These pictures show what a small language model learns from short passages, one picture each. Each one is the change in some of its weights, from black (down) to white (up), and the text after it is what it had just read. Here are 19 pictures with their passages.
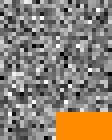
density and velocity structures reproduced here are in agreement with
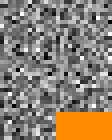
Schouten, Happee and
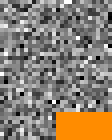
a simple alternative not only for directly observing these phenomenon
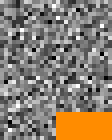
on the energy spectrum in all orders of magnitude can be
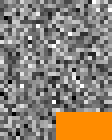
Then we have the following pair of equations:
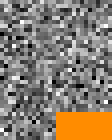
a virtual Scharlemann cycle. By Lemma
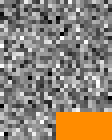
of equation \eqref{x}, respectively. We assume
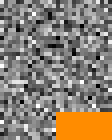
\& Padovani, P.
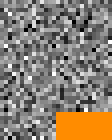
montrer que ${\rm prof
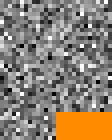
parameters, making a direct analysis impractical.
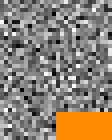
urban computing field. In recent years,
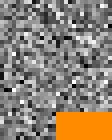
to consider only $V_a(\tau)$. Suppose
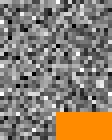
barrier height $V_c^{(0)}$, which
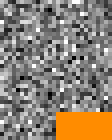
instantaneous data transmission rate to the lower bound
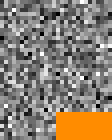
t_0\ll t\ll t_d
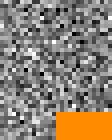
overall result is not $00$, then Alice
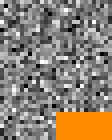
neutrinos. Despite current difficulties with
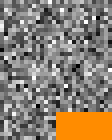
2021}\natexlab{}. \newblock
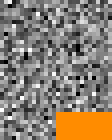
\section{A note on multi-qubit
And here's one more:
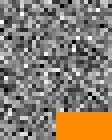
masses) travelling 300 Mpc at 2000
